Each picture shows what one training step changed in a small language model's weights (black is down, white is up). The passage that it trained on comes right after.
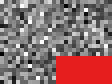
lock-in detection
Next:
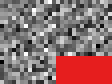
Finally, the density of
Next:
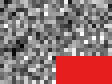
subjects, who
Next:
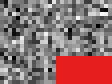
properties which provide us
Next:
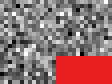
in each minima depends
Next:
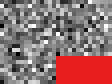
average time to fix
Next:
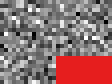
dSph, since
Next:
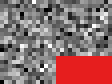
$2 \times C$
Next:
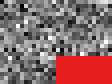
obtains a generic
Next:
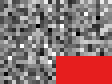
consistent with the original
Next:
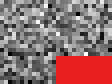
by rendering the
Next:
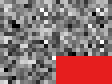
only be achieved
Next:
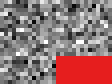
following two methods.
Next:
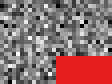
at L-band
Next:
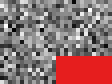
Referred to as
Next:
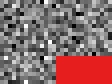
of laser by the
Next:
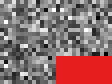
over the history of
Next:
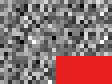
two methods of all
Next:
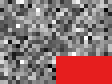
systems. In designing
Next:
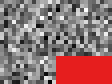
Knut and Alice
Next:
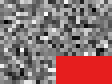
This choice was made
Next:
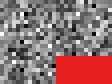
insertion points of
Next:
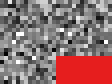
spin polarization of the second
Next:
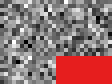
the members and
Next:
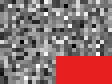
k}_T$) dependence
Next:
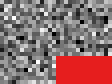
are much larger than the
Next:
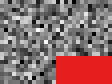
nature of the DE
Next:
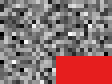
banded structure of the
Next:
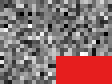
with a minimal length
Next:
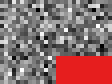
possibly the need
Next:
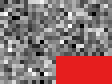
most difficult kind
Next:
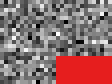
this result is highly
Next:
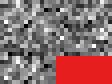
by the chance of
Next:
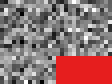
electrons, in other
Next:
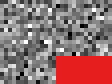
tration& zation&
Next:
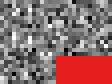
to attack the general
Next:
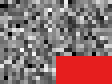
symmetric mode, and
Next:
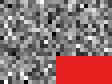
increasingly being used
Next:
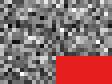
obtained by driving a
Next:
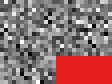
Numerical simulations
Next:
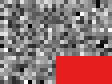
not true in other
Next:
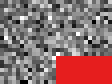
$\sigma_V =
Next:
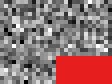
three tables MN,
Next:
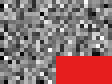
By Lemma
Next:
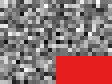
as learning-based
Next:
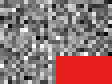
the inner shell
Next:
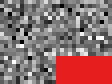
with fixed variation of
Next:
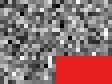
models, which depend on some
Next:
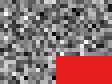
of modes in a
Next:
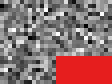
consideration. When the
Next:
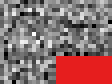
by a trivial
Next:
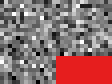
of relaxation is
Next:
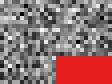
An interesting
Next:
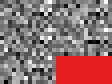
will show here, that for
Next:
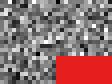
three dimensions, where
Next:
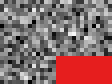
of the Hamiltonians of all
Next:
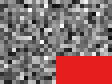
indicated by the small black
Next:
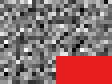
Whenever any object
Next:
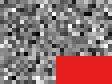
the latter studies are
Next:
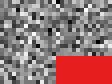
be ignored.
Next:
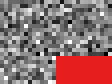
(normalized by the
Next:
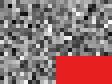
(Check all that
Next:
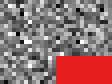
as transmission power,
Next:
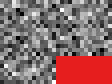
of the material
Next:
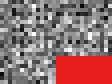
snapshot of
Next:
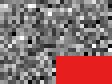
the required form:
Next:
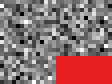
and to analyze the phase
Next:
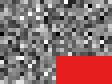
spin. Even if the
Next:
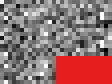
as the holographic
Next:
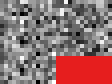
which contains all
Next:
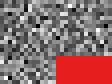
total time cost of
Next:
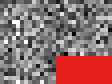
\aglp; we
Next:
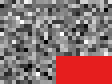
image standardisation
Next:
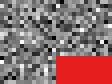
and our lab would
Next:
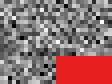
is an assumption that at
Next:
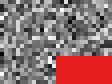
cooling implies
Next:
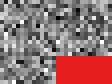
in some recent studies
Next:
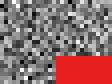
Gaia} I would
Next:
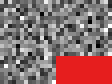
However, both the phase information
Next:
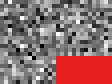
given this dataset
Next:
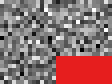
\rightarrow 0$). We
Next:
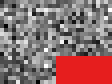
form an adjoint
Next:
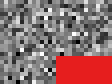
it occurs at
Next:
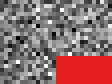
of the curves indicate
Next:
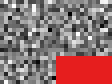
5) shows an out of
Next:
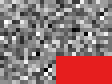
\\ & lifetime
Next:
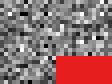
was natural to
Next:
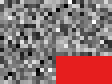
Our discussion is
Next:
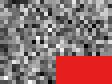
a function of $\epsilon$,
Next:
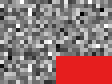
still valid.
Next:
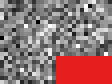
M31 as well as
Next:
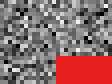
clusters will enhance
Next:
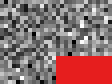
each cluster should be more or
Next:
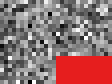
bond is present.
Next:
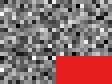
evolution in the standard
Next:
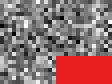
without changing the
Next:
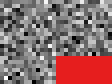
of temperature with time is
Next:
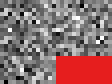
transformation $P$
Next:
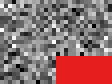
of increasing the power
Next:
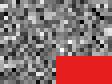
this strategic
